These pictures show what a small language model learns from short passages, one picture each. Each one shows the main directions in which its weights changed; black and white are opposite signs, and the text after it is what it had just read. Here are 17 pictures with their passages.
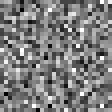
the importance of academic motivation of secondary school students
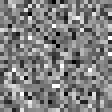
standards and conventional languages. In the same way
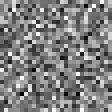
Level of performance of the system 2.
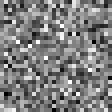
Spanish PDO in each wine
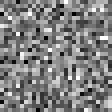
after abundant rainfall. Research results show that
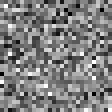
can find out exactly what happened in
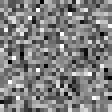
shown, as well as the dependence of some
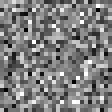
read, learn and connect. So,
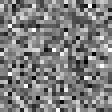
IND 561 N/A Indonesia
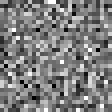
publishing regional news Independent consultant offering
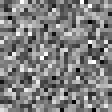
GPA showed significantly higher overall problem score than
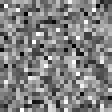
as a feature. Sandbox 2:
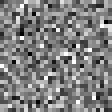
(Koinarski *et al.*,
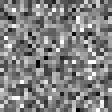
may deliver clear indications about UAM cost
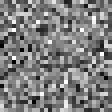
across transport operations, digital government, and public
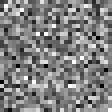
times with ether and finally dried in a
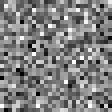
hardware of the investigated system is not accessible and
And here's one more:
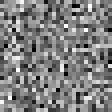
the beginning of the tomatoes
